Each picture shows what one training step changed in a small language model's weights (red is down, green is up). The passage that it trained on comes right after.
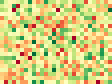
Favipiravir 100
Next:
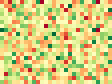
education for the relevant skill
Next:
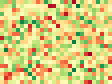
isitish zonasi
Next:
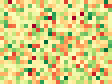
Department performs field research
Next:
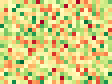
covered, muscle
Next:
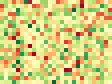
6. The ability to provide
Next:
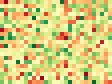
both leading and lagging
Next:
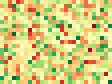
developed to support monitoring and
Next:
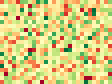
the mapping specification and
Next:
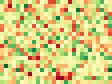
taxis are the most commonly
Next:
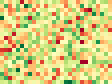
assessed the degree of
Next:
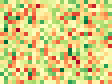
the image captioning task
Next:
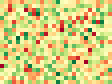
the highest proportion of
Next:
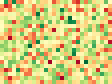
and materials The datasets used
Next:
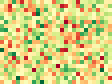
and combined modes. Let
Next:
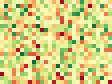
A, Bacchetta
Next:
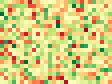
to run the software application
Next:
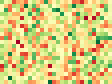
variant of the defect in the
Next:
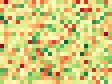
method ties words in dependent
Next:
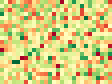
may be a cluster or a
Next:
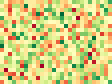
the paper devoted to
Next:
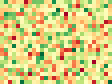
lowest order nonzero.
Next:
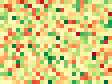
of the subjects consider that they
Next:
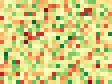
undergo a transition
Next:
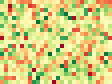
to oral forms of communication.
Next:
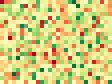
one party attempts to
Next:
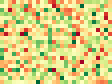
is something I am
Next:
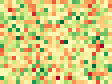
after the socialization. The inclusion
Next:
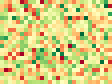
of proficiency in
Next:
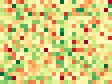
an Intelligent
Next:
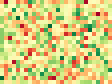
– contradistinction of the
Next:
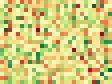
a relay controller -
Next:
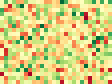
about 80% of the available
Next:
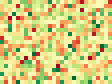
latipes*, for which a
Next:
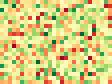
The present work tries to find the
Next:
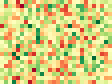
interest. Subject to the
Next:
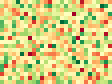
OHRQoL among
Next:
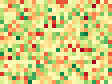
researchers to increase findability of their
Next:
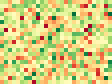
Informed consent Not
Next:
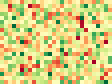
to help people to recognize
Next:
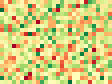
evaluate the impact private
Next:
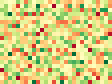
face of ethical
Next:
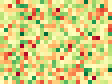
detection from thermal
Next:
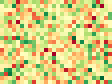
ABSTRACT The paper
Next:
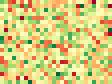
it is believed that a
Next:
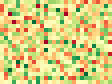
classify the 17 factors
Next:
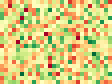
making the specimen
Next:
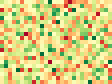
concerning the variables RES,
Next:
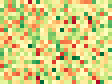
solution and maintained at
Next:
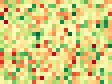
In addition, the flocculated
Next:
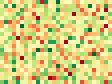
A long brass tube
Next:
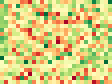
located above the ground
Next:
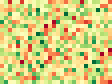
professional development.
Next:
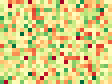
computing environment, and this thing
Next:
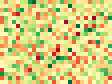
The height, weight,
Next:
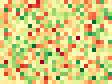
Benin City and
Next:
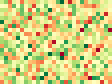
importance to knowledge production, and
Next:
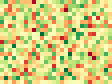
their own, with topology,
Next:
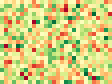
from the mentioned health
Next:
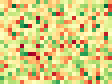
Ministry of Education
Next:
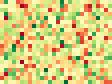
2) secondary data.
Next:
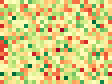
software module is low.
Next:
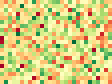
per unit area. Infected
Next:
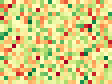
Bangladesh as a
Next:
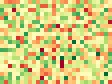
film transducer and strain
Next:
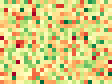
\rightarrow PV$
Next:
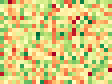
go well. In addition, through this
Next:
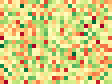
Cloud environment is a critical problem
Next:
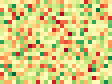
threads are pinned
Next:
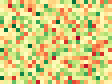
products and services through the design and
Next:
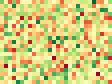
Ohio Star and
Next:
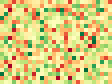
the image of the road
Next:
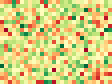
RDF samples were obtained.
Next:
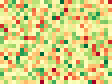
divided into three folds
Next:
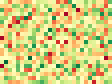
increasing the effectiveness of
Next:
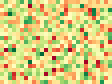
the extract did not
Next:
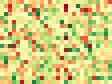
the current flows through the
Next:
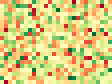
order of N^2 , where N
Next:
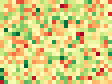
use of deep learning,
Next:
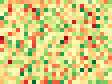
the numerical model, its
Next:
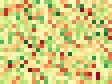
bacteria in which *E.
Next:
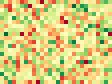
of the second one rotated of
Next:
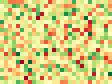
phase space is enhanced in
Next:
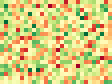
among smart retrofit
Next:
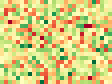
J., and Hysing,
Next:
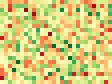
that has a spatial detection
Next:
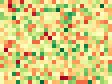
in the European and US
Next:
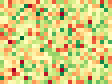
are vital to avoid
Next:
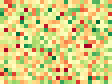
merely on the fact that
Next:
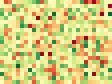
Mediterranean Region
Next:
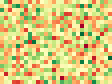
information may be obtained free of
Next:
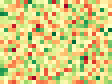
as such, are subject to the
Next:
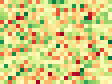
absorbance due to
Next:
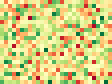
wastewater from the
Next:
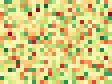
the self-listening
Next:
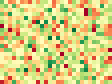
disease is essentially
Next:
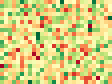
8, "...I could not
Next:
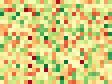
was carried out on primary
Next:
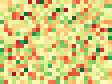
value at $\bar{n}
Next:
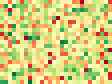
orientation session where
